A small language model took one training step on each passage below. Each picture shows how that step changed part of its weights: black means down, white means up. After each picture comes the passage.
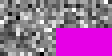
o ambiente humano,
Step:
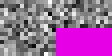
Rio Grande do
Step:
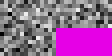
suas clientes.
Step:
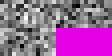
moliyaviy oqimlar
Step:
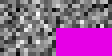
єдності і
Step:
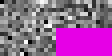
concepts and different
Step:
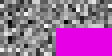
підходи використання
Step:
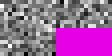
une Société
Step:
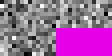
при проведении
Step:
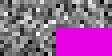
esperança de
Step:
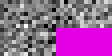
ini terjadi
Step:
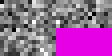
и снижает
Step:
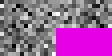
бўлган бу 5
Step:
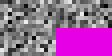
van) de
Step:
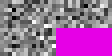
acordo com a
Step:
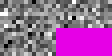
va malakali
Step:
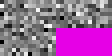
article investigates the
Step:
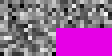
política. Si bien
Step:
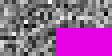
do Art.
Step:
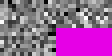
dos autores,
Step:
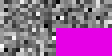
ve uzun bir
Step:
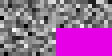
- Díaz
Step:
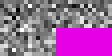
que contribuyen a
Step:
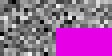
ommaviy va
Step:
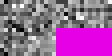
wietrzenia i
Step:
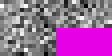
por un grupo de
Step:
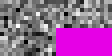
hisoblanadi. Inson
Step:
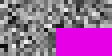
análise das práticas
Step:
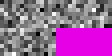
yoshlar orasida
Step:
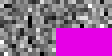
um jogo de
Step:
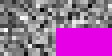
ҳам бошқа
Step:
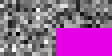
яке планує
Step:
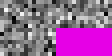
do espectro
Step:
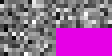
и тактических
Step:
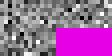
considerado como
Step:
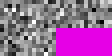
principles of
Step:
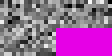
nos governa,
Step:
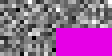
einen positiven,
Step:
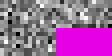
cultura e realidade
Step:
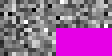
(дата обращения
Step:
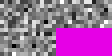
sea menor a
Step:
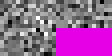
are the condition
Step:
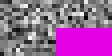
la nécessité
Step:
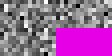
digunakan -
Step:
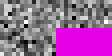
e fede in
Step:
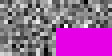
una representación,
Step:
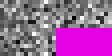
de um lado,
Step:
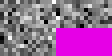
reprezintă trecerea de
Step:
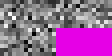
masalasi har qanday
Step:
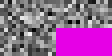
} \eta
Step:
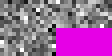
yang memiliki
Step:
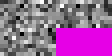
zarur hollarda
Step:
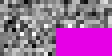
esse levantamento
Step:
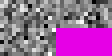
also serves as
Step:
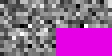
у пациента
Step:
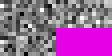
no art.
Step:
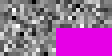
yoq ulkan
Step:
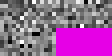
развития систематики
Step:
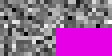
justo e
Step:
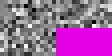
il pensiero
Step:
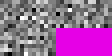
ta'minlash va
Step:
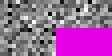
uma dimensão de
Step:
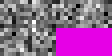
возможно и
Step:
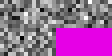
domínio das
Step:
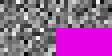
hislar. Bu
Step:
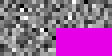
asarlar va
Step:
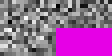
consistentes con
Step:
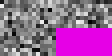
planes of
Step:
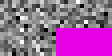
bilim birligi
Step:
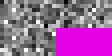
con su trabajo de
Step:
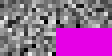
de revisiones
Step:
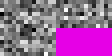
به سؤال
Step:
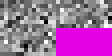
de traumas
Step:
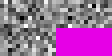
quem a
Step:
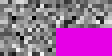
de corpo a
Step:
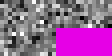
работы; в
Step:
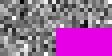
I pionieri
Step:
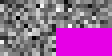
uchun shaxs,
